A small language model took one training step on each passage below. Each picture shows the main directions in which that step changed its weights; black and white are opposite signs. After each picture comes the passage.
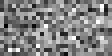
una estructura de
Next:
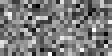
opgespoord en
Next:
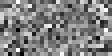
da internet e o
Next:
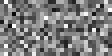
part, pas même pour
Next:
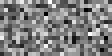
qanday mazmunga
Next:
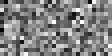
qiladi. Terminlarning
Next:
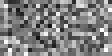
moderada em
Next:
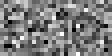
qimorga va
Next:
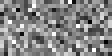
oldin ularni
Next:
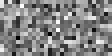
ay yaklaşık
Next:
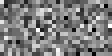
orde). Het
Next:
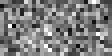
Learning Model,
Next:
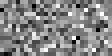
the creation of
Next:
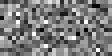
- информационное
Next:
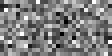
kebimbangan dalam
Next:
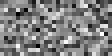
makanan dari
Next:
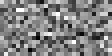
fani doirasida
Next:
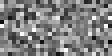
bo‘lib xizmat
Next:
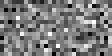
Изучен процесс
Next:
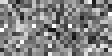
le da a una obra
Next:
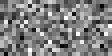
stanowią od
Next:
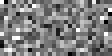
Maestría en
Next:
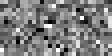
jarayonida yangi metodlarni
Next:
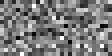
robotlar ile
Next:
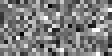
superior, al
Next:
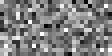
las fases y
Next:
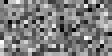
vocal culture,
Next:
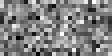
en candidates
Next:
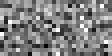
de control de los
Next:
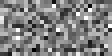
para a análise da
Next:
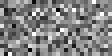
а потім на
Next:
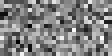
nome. -
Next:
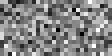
diretos, por meio
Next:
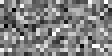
їх успішної
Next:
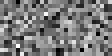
hábitos y
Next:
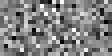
sifatida yangi tahrirdagi
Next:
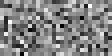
de mercado. Em
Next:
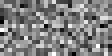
común a la
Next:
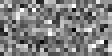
tushuntirishga umid
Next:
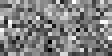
de demanda;
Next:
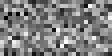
mínimas aos
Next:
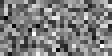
explicatives : les
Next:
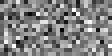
one of the methods
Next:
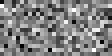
зоны производства
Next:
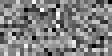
—la mayor parte de
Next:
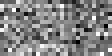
manera estructurada para
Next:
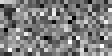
в очередной раз
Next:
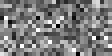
de políticas públicas
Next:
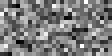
aniq tasvirlar
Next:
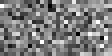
tahlili: 1.
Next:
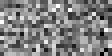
foydalanish, ekologik
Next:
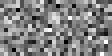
tushunchalarni bir
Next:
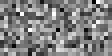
states and often
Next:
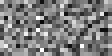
sa pérennité
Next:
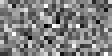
a la participación
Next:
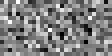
А.П. и
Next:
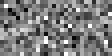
legais, mas
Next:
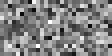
o atendimento da
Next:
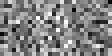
de literatuur
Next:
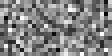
que ocorrer
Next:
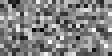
Sobre la base
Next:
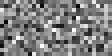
e eficaz.
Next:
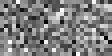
nazorat turlarini
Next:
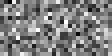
ini membantah bahwa
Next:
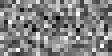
A pesar de que
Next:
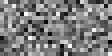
Education and the Economics
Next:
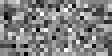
asosiy erkinliklariga
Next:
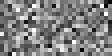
et aboutissants
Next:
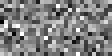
visando aumentar
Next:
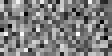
Harbiy ta'lim
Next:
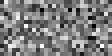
Daeng Mami.
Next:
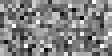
balki uni yaxlit
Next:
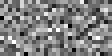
qui m'ont
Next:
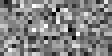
nazariy talqini
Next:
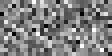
dar la dirección
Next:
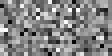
шаҳар ва
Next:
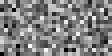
relações de poder.
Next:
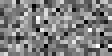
the Fergana
